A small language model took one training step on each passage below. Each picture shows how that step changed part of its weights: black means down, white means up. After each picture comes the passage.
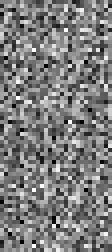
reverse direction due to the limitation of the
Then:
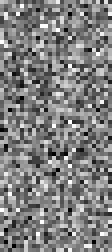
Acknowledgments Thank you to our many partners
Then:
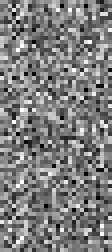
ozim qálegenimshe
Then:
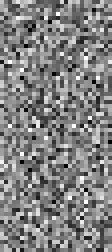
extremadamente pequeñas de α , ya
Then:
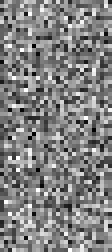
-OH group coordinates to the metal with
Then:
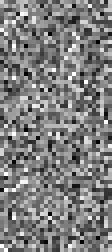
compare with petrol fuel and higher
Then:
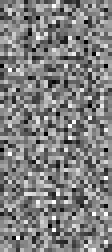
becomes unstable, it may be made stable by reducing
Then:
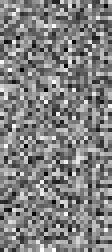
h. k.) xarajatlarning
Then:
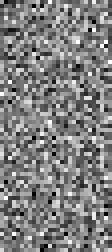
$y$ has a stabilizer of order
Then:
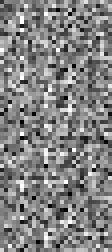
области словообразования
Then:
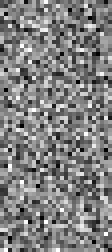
= 1$) --- which are characteristic for matrices
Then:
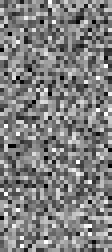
and floaters, combining wave prediction and
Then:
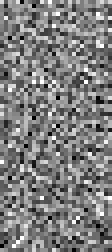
Genus *Tetradium* L.:
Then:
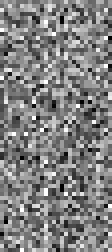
with good health literacy. Some studies have found that
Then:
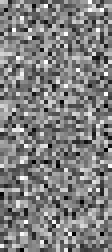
of time yet without submerging significant differences of
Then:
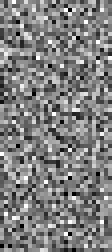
in Appendix A), the one-hot
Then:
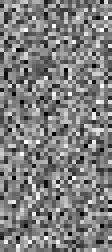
Brasília, v.34,
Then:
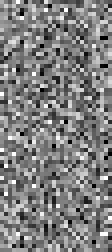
There are almost three different classes of methods:
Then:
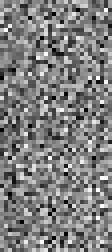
period, the team found it easy to use. A
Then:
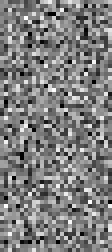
so they can be identified by passive methods.
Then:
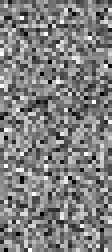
model and model featuring global communications are shown
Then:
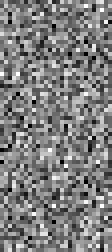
realidad de su contexto. Por
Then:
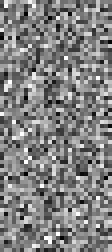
showing the motility of HCT116
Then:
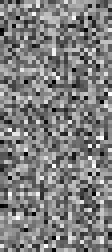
**Writing issues makes it easier to
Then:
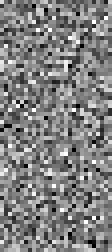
$y_{i}$: \begin{equation*}
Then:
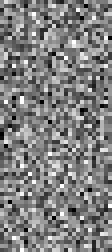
the weights provided by the user, a single objective
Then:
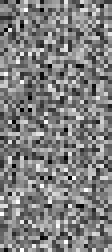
of the formulation. - Reduction in
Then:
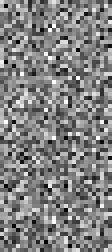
emas. Elektron imzolar:
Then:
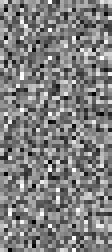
Xulosa o‘rnida shuni
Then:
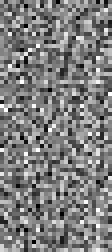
social norms and attitudes to economic
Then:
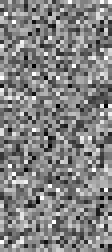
formas de aprender e ensinar,
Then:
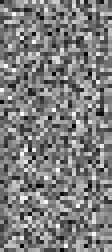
va zarur bo'lganda ularni
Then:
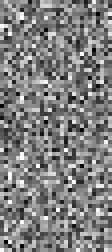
identified *Cochlicopa nitens*
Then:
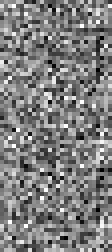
al final estas se rompieron los
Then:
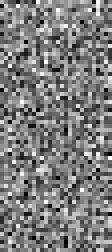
Nov. Gall midge attraction to
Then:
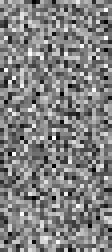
in this case is completed. If $r =
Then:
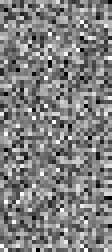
gap (gap) and cpu-time
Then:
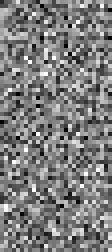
in \cite{me2} that we may perform
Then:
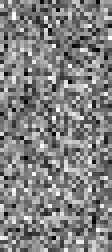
associated with fig cannot be excluded either.
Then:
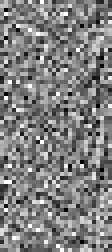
de investigación se logró entrevistar
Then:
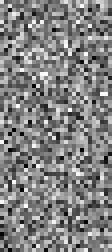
been generalized in \cite{BN04} for any
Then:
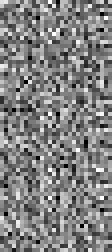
ayollik haqidagi ijtimoiy
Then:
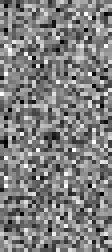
into affine space as a parabolic sphere in a compatible
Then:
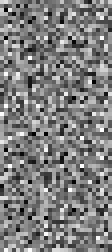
effect of inadequate public infrastructural
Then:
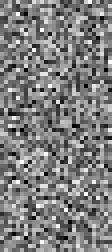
boy} Let $B$ be a
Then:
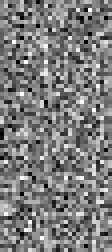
the set of all solutions of a recursive equation,
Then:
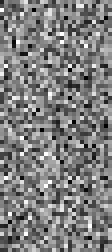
is an embedding. Then we have \[ \iota^*
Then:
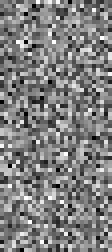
Autopsy of heart revealing normal
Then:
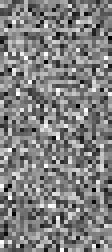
obtained by Kung \cite[p.
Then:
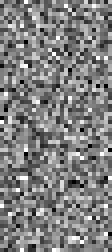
of mobile-integrated schooling are minimal
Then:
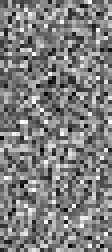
of the research implied that quantile regression approach is
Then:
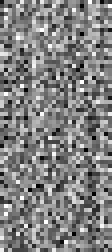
7. Овчаренко О.,
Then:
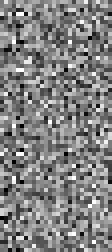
Finally, $(\ref{claimm1})$ implies that
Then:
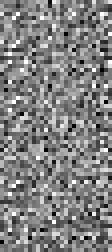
Plancherel formula for complex semisimple quantum groups
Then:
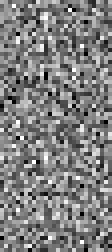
the orientation of the edges of $E\setminus
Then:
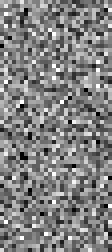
climate knowledge and climate forecasts using agricultural
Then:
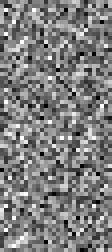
in it. Nonetheless, we shall see
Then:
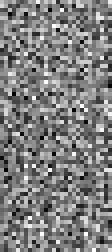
per 1,000 live births) for
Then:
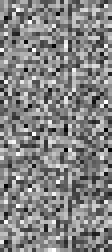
analysis. B.B. and B.P.
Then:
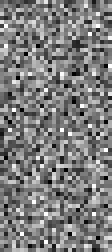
The authors provide some useful tips and strategies for
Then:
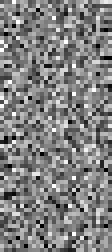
технологий и условий,
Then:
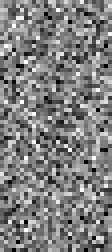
distribution is updated to fit the data set.
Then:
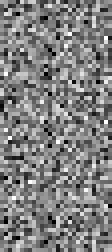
the understanding of the teacher as a facilitator of
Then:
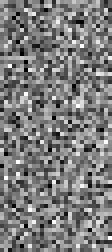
Part 7 -46 requests; parallel import
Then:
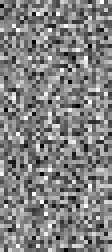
quyidagilar kiradi:
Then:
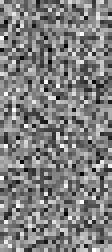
composites: a review”. *Compo.
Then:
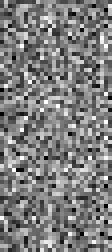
Thinking and worrying all the time
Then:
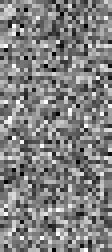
tiempo era concebido como un
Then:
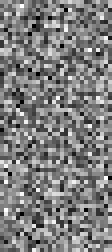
Current results and future developments:
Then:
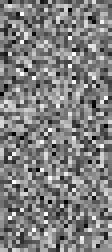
$a(x)$ is given by \[
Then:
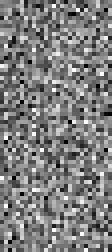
between 2008 and 2012, for the selected European countries.
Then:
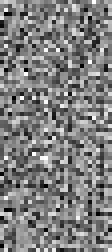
billion. Finally, after removing the cost
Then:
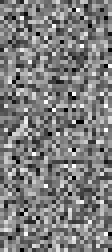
promising structural materials for next-generation
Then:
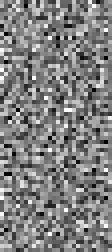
инновационные идеи в
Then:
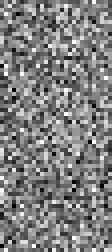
$S(n)$ is calculated as the sum of
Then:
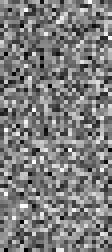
in situations of domestic and family
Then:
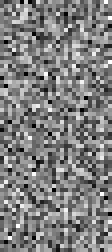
Suggested visualization parameter: None
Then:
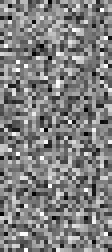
to develop a systematic mapping of the literature in order
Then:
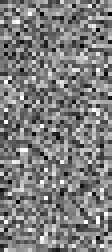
of gospel and conversion by the
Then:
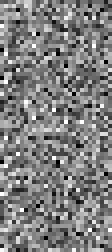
this section by recalling the following fundamental result required for
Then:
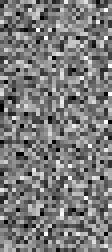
the number of years of schooling he or she
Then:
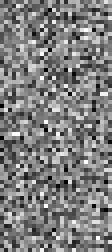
of the PFNN controllers on the power
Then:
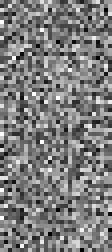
Policy*. Channel View
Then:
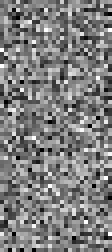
(F) and separated between inner (G)
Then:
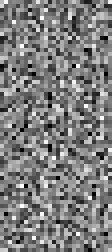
work aims to ensure the interoperability of the components
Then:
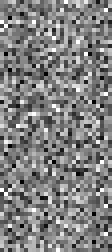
arbitrary bodies, and for both, zero
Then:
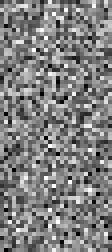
also pointing out that "when the
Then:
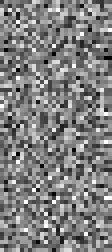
его из организма,
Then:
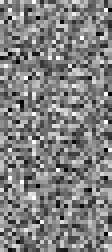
needs to be addressed to facilitate learning
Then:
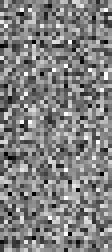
is a positive relationship between HC and University
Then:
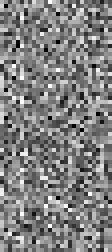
tekshirib, o'troq
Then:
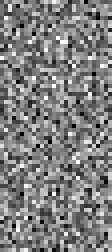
maggot damage was recorded in this region for
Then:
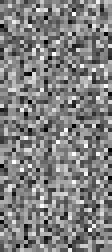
Health in High School. Gen Med
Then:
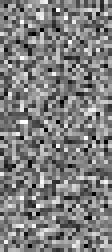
of non-flat normal bundle will be analysed
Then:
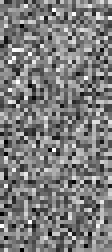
China's frontier and maritime
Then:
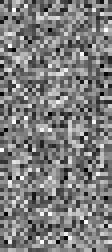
el empleo a corto plazo se
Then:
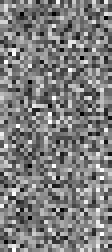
campos diferentes como el de la genética
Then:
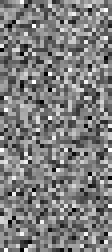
technical options require economic incentives and
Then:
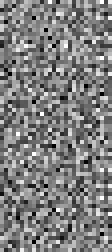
Poya uzunligi va barg
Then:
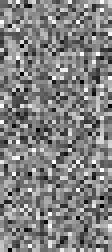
relacionado ao imaginário e ao uso
